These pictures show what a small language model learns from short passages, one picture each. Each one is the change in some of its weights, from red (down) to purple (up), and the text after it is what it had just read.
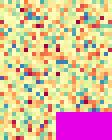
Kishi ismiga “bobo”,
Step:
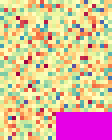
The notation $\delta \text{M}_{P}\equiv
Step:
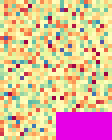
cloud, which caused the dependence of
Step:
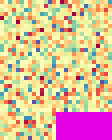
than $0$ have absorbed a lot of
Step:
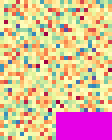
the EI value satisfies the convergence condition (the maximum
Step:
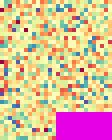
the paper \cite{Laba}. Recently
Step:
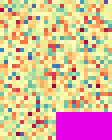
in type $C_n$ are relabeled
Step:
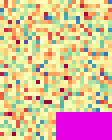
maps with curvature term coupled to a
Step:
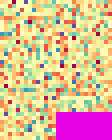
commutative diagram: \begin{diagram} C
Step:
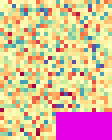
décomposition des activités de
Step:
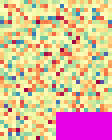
set of initial points that converge to $\vz^*$
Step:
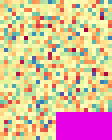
l'analyse factorielle soit
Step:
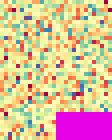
par entrelacs d'un espace connectif
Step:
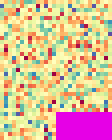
odd $r$. \medskip \textbf{Weak
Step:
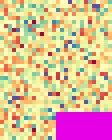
sistematizar a aprendizagem
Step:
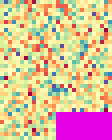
caracteriza o centro de Porto
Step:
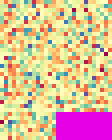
solution corresponds to the GA approach of Sec.
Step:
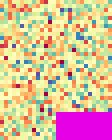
faollashtirib boradigan
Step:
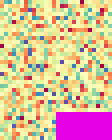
tabiatni bilishga bo'lgan
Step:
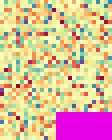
qayta ishlash standarti – ETL
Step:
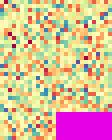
in the experiment. In total, we conducted
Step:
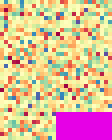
represents a very important consistency test for the
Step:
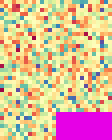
array, which can also be recast in the case
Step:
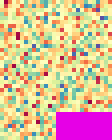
small amplitude sidebands, as usually
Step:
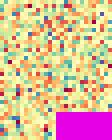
обозначают законченное
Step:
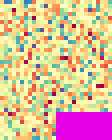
We have chosen a pair of points from theory and
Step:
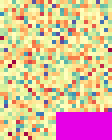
we give $\mathbf{T}^\kappa $ the metric
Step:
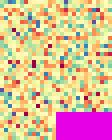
(cyan).} \end{figure}
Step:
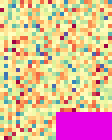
technology frameworks and we highlight the impact
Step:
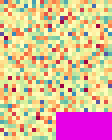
$\mathbf{B}_2$ does not appear
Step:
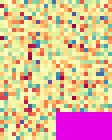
Ici encore, il faut
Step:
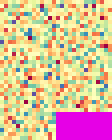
invertible matrices. Clearly, the latter
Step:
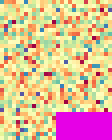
Fig.~\ref{fig:Omega}, we illustrate
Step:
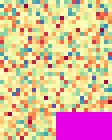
цілому. Елементами
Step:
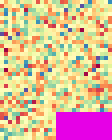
& Number of virtual nodes \\ \hline
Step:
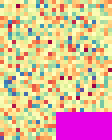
the PDFs and their uncertainties, as
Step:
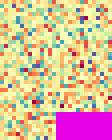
the relatively quick transition towards absorption
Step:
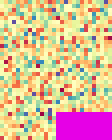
sumber-sumber dana yang berasal
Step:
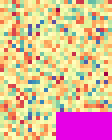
is absolutely continuous with respect to
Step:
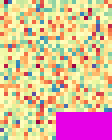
beradi. Shuning uchun ham
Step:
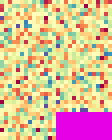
RESULTADOS VÃO
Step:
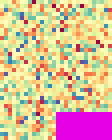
for eight lines are $f_1 =
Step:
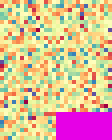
most of the processes. In most cases, the density
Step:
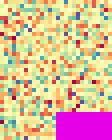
favour the core-halo configuration
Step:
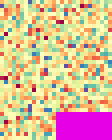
one could possibly compile the deepest
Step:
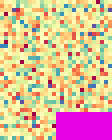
itu, dapat disimpulkan
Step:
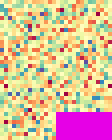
the theory of knowledge creation It consists of 6
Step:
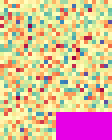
and scenarios for dark matter production in the
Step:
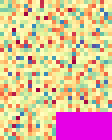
indicate that the student's answer
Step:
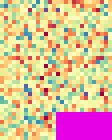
ishlari muammolariga oid
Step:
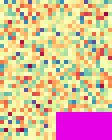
been used almost uniquely in recent simulations. We
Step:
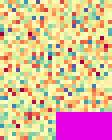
una prostituta que era dominada por un
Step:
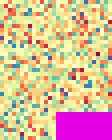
then classified 4-component
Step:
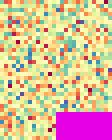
Visual inspection of the results
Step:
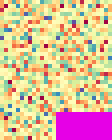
obtuvieron valores de L^*
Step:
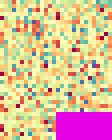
изучение грамматики как
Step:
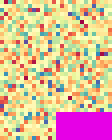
constant during the inner iteration. The right parts
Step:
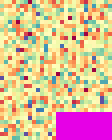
H_2$ will have been collapsed in
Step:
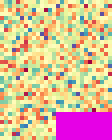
at rest frame and averaged. The
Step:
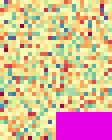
with the minimal primes partitioned into the sets
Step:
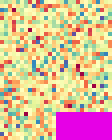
that this type of problem appears in some fields of
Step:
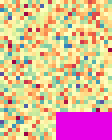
інтервенція США в
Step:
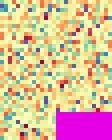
that produce decoherence and their
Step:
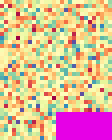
the detector affect the S/N.\\
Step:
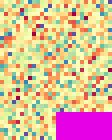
of their respective stable manifolds. To make this
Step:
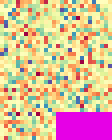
If $F:O\subseteq X\ra Y$
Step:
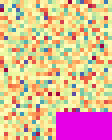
$\uparrow$} & \textbf{MSE
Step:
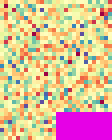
pioneering research of Burkholder,
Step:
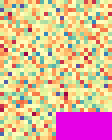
adding alternative production rules to the
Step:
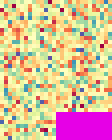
then $\mathcal{F}_j$ is an extension
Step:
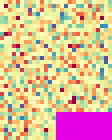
authors in \cite{ZhouY} have
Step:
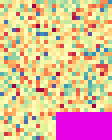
bog'liq jarayon
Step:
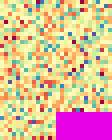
have proven useful in a wide variety
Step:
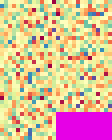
taken to be the same 2500 element
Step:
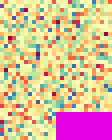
flows, and the fact that (in contrast to
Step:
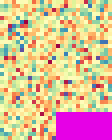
will map a patch of sky with an
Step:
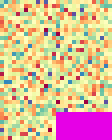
// Красноярск:
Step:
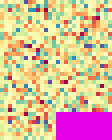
${\widetilde x_n}$ and ${\widetilde
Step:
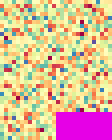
winding number of $\mathbf{h}$ for a
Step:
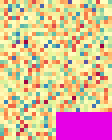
a circle packing. For this
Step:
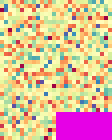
etc.) and far from smooth stable classical
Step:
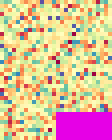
It is notable that the following identity holds
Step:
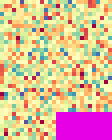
polynomials $R_k (D)$ have maximum degree
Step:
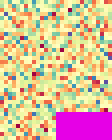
many of the absorption spectra towards
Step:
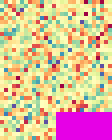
technique. The electron capture and emission kinetics
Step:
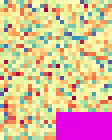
copies the queued spool files
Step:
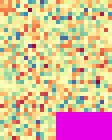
microcontroller, programmable logic
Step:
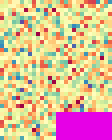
V- Maroc Laboratoire des
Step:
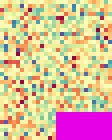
and Cu-Cu collisions are
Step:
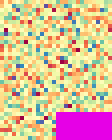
Toponimlarning kishilik
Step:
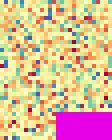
o serviço de abastecimento de
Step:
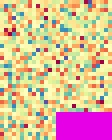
DPPH yöntemiyle elde
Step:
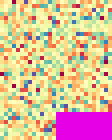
, \neqno\KKfortho$$ where
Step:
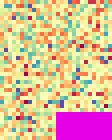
оперують символами
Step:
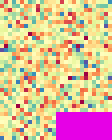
steps as well as their positions on
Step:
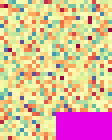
regime, the following configurations are used:
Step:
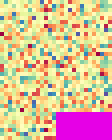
in boron carbide nanowires.
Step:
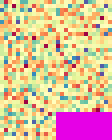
but may be undesirable for thin films
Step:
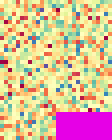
comes from applying a Chernoff bound.
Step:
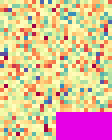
Then in the case of a connected Riemannian manifold
